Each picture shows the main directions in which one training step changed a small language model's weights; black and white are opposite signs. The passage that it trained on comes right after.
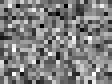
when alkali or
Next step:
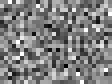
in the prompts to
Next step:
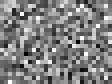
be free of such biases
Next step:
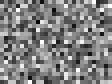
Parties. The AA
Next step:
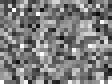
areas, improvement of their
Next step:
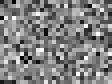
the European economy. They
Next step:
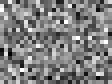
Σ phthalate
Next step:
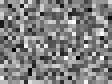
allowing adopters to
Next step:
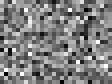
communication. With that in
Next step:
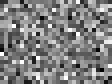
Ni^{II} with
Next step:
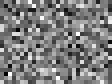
for the calculation according to
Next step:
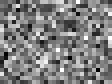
room (ER) with
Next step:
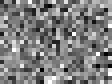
of microorganism which
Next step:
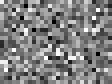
network simulations Based on the
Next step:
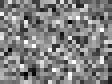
pathology are the absence
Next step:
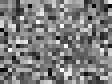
woe. Although
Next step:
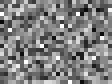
of the Merdeka
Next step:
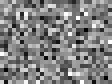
in integer Store
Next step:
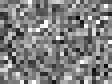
It gave us a
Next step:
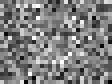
modern psychological
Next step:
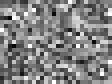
supports a significant number of
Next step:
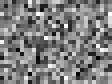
called capillary
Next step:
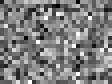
decrease in the functional
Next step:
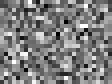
to think otherwise.
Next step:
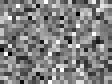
of vaccine for human
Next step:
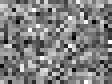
concepts used, in order
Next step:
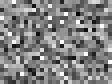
the workers of day
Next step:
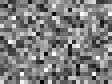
Results were analyzed by
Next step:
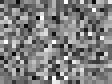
GDM detection and management
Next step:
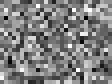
made available on request.
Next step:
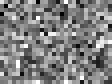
R MR R R MR
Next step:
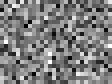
According to research, in
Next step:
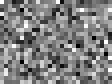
numbers of rules are
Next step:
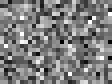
testimony and
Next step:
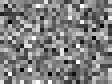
act as a suitable
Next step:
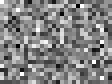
a larger proportion
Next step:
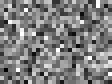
system performance. Modified
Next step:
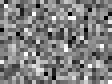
established product specifications for
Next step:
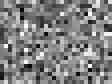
Igbedi without a
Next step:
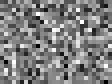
season. The Lake is
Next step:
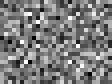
the F/G loop,
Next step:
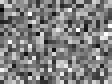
bidentate nature of
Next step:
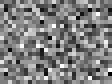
names of variables
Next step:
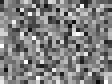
or between jobs. The
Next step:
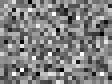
is generally the treatment of
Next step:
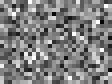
establishing relationships within
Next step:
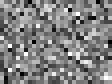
to the non-profit
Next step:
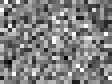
let me clear it by
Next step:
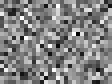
like approaches cannot
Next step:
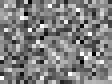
based on the theorem given
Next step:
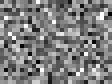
then compared to standalone
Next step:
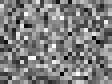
of consciousness. There
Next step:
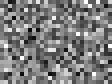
for a device strained
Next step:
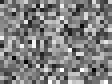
world. Materialism, which
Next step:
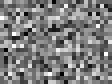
0 \leq x
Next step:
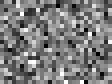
of in-training programme
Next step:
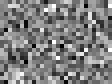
Organization of the
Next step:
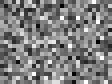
to find correlation and
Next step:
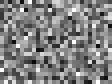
a bright interface; it
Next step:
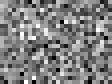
as zero order, first
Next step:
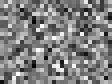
and centrifuged again
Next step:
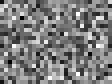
the multi-target
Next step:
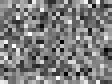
with chromium. A
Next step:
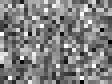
data (i.e., there
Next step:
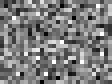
the two zones using the
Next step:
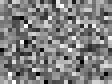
about the cost related to risk
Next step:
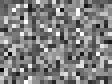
your full length
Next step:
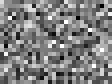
4. Final comments
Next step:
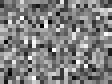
abundant protein on
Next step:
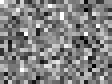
a high level of knowledge.
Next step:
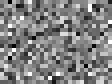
chromosome x is
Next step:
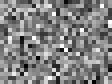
are plotted below for
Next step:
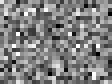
session. In collaboration
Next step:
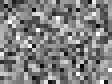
phenomena include not only
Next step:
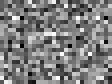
that the uncertainty in
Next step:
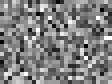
called at least
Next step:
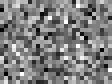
C-value approach combines
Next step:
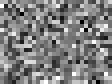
regional wildfire risk
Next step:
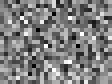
about to be seen as
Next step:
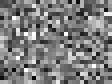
the data impact but also to do
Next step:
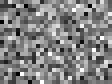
(such as Piper
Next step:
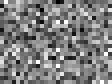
horses more for their
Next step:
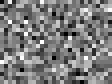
natural language*. To
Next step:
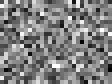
serially diluted
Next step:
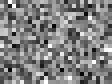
the best possible outreach
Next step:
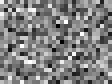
network 3) implementation plan for
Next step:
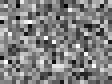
Tasks 1.1 and
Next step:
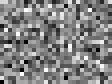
three together. These three
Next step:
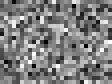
such as China,
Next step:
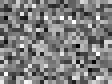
in real GDP growth
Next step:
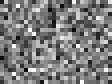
to make the routing decision
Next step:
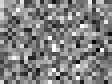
a process or method is a
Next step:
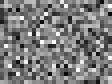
VP cannot be
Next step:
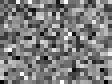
microstructure) has been
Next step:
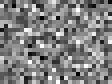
tumor specificity and lower
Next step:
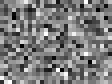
time in which state remains
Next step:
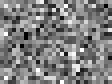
stratification, alternating
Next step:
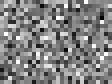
(B) Shannon
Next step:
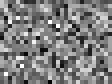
Tamm, K.;
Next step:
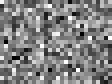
been studied on the traditional
